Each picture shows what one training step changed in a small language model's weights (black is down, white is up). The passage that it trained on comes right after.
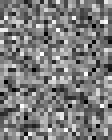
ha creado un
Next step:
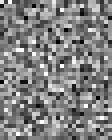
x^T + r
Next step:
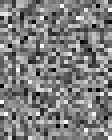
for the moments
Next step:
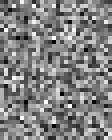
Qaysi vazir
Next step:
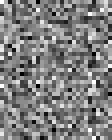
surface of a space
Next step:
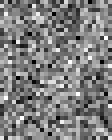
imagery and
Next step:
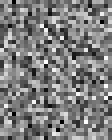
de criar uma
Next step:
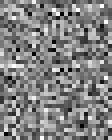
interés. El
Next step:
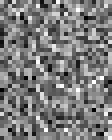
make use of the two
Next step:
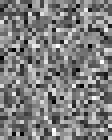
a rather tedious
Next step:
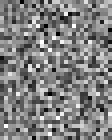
behavior as
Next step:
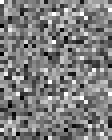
Part \ref%
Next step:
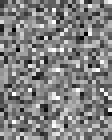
el desarrollo
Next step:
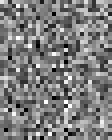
that $D$ is
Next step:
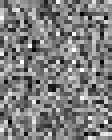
prominent example
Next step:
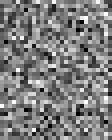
stronger than an other
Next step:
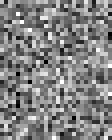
& Gardner,
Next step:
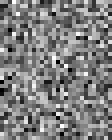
our optimization procedure
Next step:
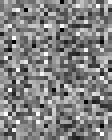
the disc centres
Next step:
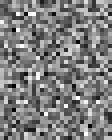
vector of observations
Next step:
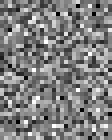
berperadaban di
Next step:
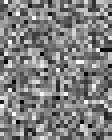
the components of these
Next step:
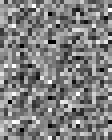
as projective limits
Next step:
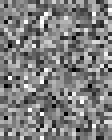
\eer System
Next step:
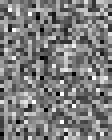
$M_\varepsilon$ will
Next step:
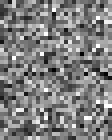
засоби та
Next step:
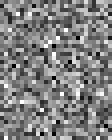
\zeta^n =
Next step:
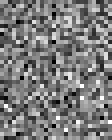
inequalities, we obtain
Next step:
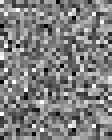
Buendia and
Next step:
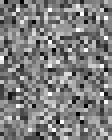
j\ge0$. This
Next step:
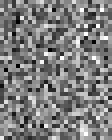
an isotopism of
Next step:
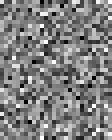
этом сема
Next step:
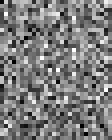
no doubt as to
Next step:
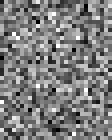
an deflating subspace
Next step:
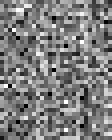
suppose that there exists the
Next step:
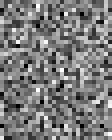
As before, we let
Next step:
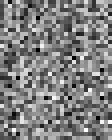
to the contrary,
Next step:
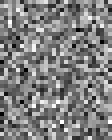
similares sean
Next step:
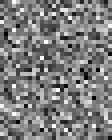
Therefore taking
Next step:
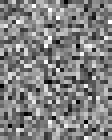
a citizen
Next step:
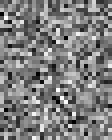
Group A “Theory
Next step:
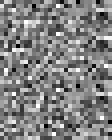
Os modelos de
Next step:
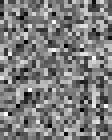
importance of the
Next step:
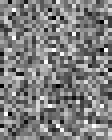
girth of the
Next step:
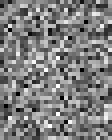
rest with density
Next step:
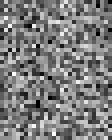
random sampling
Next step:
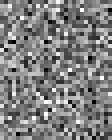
de Genève.
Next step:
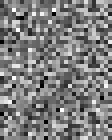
same observation to
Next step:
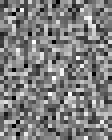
badiiy detal
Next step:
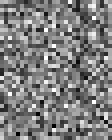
este proceso.
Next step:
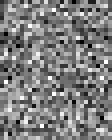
é um dos maiores
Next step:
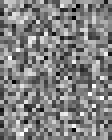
c \quad \tn
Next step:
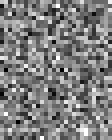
reduced annular
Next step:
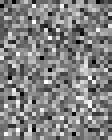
de clasificación
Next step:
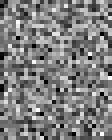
el artículo
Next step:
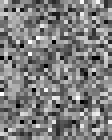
are topologically
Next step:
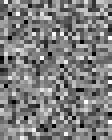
the Lorentz
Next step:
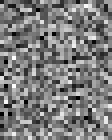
Aldo Moro
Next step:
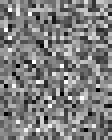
$N$ large
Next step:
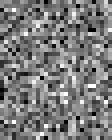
quando se atinge
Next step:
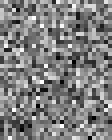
Paris vaut
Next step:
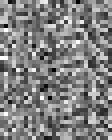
regular solution of the
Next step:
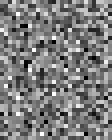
which is isomorphic to
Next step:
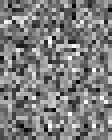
emas, balki
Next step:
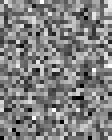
an integer $N$
